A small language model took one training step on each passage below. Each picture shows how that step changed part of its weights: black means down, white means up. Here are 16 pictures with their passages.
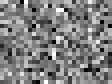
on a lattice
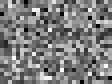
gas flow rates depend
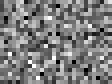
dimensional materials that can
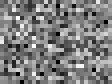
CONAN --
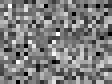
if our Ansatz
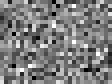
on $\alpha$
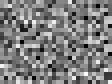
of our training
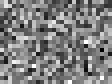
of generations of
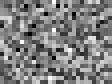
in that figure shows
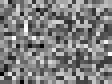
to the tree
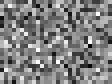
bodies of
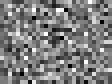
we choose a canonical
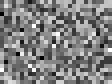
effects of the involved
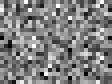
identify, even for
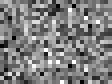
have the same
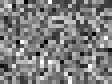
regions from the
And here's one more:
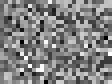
predictions of the chiral
